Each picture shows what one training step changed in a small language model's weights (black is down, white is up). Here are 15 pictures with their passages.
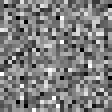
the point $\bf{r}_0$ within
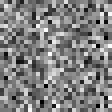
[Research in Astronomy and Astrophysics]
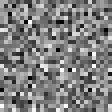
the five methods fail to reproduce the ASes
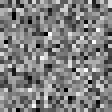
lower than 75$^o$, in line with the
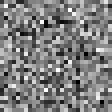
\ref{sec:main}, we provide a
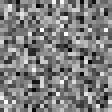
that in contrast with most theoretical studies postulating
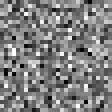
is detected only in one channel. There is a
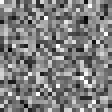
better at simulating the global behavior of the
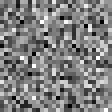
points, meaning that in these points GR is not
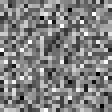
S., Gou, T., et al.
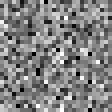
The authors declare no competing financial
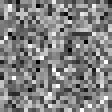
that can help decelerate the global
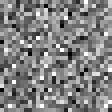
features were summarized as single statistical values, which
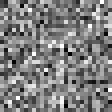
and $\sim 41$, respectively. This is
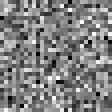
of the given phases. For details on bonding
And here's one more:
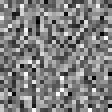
in a seesaw mechanism. They could have
